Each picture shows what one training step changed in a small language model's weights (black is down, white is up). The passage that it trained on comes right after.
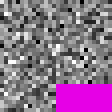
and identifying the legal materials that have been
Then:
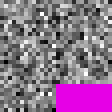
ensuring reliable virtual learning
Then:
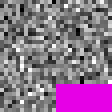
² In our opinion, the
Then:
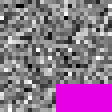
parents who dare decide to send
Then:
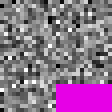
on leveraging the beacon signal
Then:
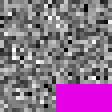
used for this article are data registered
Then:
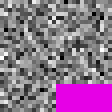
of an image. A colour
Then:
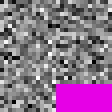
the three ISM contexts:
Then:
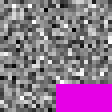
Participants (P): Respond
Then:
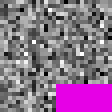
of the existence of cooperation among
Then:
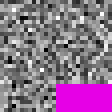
declare no conflict of interest.
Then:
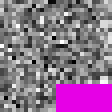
select the works became over the years
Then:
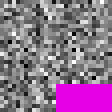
mainly due to respiratory,
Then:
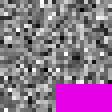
most likely female students, based on prior
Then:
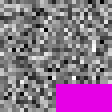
the 21st century, in the
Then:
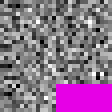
azole group in cancer patients may
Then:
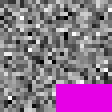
deaths were consistently higher in women
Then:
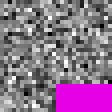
at 5 percent level. This implies that
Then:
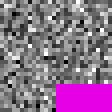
variables in the models, we employed the approach
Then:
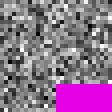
reducing the negative impact that can be caused by
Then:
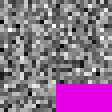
with the music of Muslim
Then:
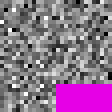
(O+) Allergic
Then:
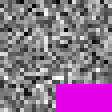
both binders (A and B),
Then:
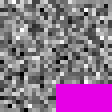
be united by some other body, that
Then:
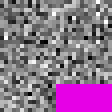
operations: *The average credential presentation
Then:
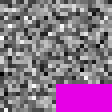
the binary function to generate
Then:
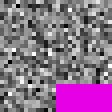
Disclosure of conflict of
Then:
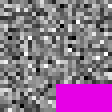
themselves. So, if blood is
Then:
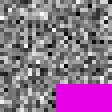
EVENT: THE
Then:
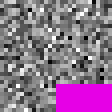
Collected information about the participating person during
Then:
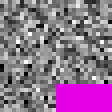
chain, in which Europe risks to reduce
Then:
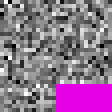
athletes as well as the
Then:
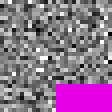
in the study and takes responsibility for
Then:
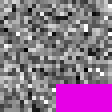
individuals who actively participate in
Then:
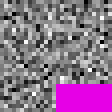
as Mean \pm SEM for 6
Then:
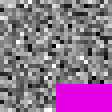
Calcium Phosphorus
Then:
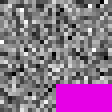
The expression for total alkalinity
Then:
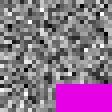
capabilities by forming flexible
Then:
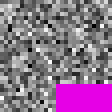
routes, while each route consists of
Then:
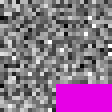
and training datasets. We recognize that
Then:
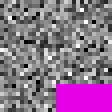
2 & 3 below. Figure 2:
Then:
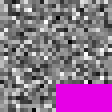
using Minitab 20.3 software.
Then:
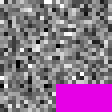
that $P \neq NP$
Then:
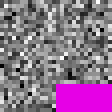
opening. Total duration:
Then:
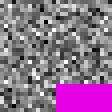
the hypotheses derived from the theoretical
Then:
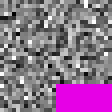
group and they found significantly higher levels of
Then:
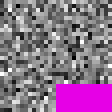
Jatropha Curcas oil
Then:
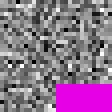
of HS are called *hidden
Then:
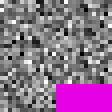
– Summary evaluation The results of the
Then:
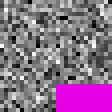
therefore function as a bridge between
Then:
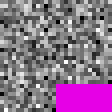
solid waste management system through the integration
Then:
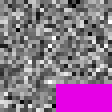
CSCW2, pp.
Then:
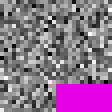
Publications and Open Data Access
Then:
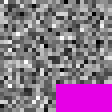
of the manuscript. All authors
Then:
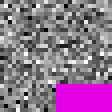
to III are mitigation and
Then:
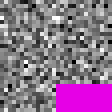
is reported in Fig. 1b. The
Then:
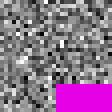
a protocol, which will help capture the
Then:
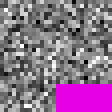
Clauss et al. 2013,
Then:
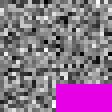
traffic network. Two major items will be
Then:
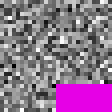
have almost half the energy density,
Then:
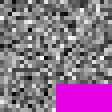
visual representations [9], [19],
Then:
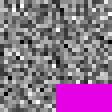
Vehicle color influences detection
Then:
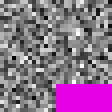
a further advantage, it is accurate
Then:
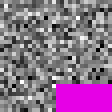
various walks of life, those who
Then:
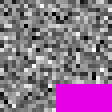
Darta's (2015) identification in
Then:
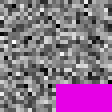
the practice of prolonging
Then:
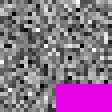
remains unchanged. This kind
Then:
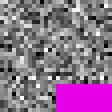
Practice, *Capital
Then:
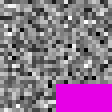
the two factors. If the first two models
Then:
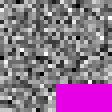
hour. Gum chewing
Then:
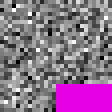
on information collected from databases such as
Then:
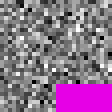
gives more consistent interaction calling*
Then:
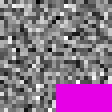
that BSC is a simple,
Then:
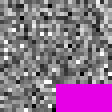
center of the active galaxy
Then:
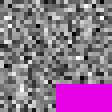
and optical properties, thanks to their
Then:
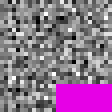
et al in 2004. Also, the
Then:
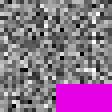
of the learning process. In a distance learning
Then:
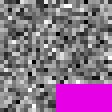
these habits now. This task
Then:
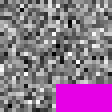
nation likely to resist foreign
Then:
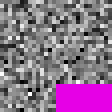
Weight, height, BMI,
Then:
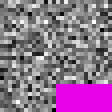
related. Lengthy operation schedule
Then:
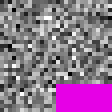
breath tests. Materials and
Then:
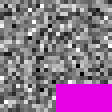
the units of analysis are international scientific
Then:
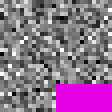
BCC, and HCP
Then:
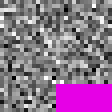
due to the bread staling.
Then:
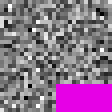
cannot be overemphasized. The
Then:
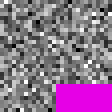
The leading journals publishing
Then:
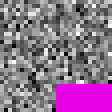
Developed the concept, literature survey, statistical
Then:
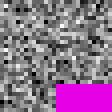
the borehole surrounding,
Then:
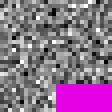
insertion. The rules generated are
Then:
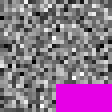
Pearl River Delta. By
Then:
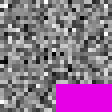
integrifolia* Planch.
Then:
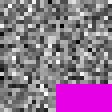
remediating ability with PGP
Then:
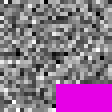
aqueous extract of the leaves have
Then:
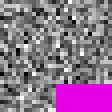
the vertical and horizontal functions
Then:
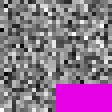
countries affected by the Second Wave.
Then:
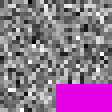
done by Wang et al. where they
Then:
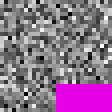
agreement of SNRA and PM obtained
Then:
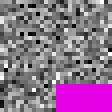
- - - Total direct costs
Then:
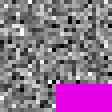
as risk, volatility is defined
